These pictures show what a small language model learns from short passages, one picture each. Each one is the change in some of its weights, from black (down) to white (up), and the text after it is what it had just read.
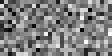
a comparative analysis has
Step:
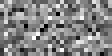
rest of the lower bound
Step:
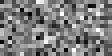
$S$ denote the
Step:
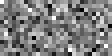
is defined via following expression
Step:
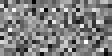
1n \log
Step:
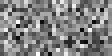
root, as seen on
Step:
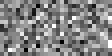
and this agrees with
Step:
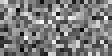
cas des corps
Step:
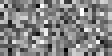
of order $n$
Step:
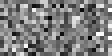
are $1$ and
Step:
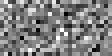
way as in the linear
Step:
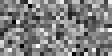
theorems, we use the
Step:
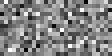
pairwise disjoint union in this
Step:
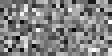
segment $ \ r
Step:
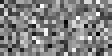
the radius $r$
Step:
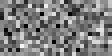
such that $ A $
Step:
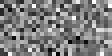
other hand, such a
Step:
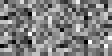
We will show that the
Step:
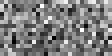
of online iterations
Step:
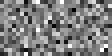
identity to the rest of
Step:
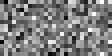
larger sources,
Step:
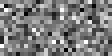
A: Mathematical and
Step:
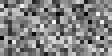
n \times n})$
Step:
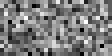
$k$. The weak
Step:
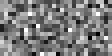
for every $f
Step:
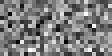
for the measurable function
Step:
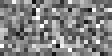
(very) small
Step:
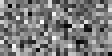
The key difference is the
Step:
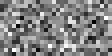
constraint is considered, the
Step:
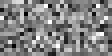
of the Fundamental Theorem
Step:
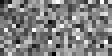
questions and problems. }
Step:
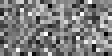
Theorem 3.1 and
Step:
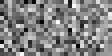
reals not satisfying
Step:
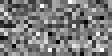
The proof of Theorem
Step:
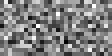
argue on the existence
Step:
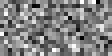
$x \in
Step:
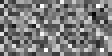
the the complex matrix
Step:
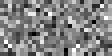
$\sigma$ is supported
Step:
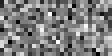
Step~2 we obtain
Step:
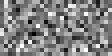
than $\alpha$.
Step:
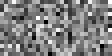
rules. This gives an
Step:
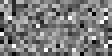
that the product of two
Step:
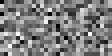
away a string of
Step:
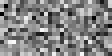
version of my master
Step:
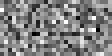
$x$, we can
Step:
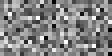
\bigskip \bigskip
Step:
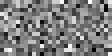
subset, this task is
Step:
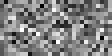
The results were as
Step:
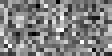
$\q$ and conjugate
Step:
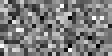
if it admits a
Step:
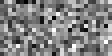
errors, but not
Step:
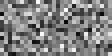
they have the same
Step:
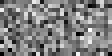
an $n$-state
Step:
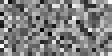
general characterization of which sets
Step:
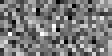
we obtain the complete set
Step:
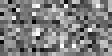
we develop and take advantage
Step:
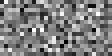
$U$ be the
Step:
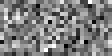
sets of positive and
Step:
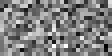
New Haven,
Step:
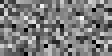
the $k$'s
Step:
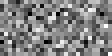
are rearrangement
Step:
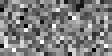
(and is thus,
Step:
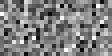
of this gerbe
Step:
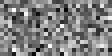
is a slight refinement
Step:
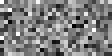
consequently, it cannot
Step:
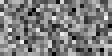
pasted together to give
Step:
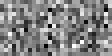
distributional sense, and
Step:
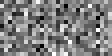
edges form a connected graph
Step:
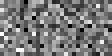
the dualizing sheaf of
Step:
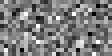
at least $l
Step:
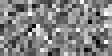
for details). Notice that
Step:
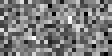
Theorem B was first proved
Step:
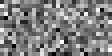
\item The projection
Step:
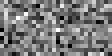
and rewrite the latter identities
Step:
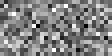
\noindent However we shall
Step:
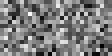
if $\BAG$
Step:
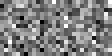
work until now, yet
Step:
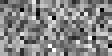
\quad \quad
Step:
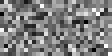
where $\theta$ is
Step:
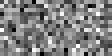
$M$ be an
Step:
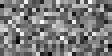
one-parameter family:
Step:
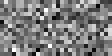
is able to identify any
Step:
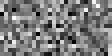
usual energy of one configuration
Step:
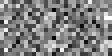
vector flow obtained from
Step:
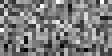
the following lemma.
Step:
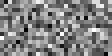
we may write \[
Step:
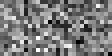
The key to our algorithm
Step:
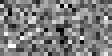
inherits the differential
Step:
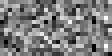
Problem (Configuration
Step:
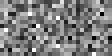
for computing the infinitesimal invariant
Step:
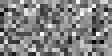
the measurement model
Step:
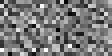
the matrices solving the
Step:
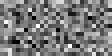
homotopy equivalences on the
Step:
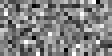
$x$ because
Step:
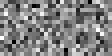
$A$ be a
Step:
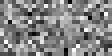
$\cG$ have the
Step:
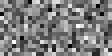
few channels,
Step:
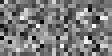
both with the origin at
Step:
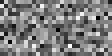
the origin in the
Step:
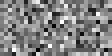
is considered to be given
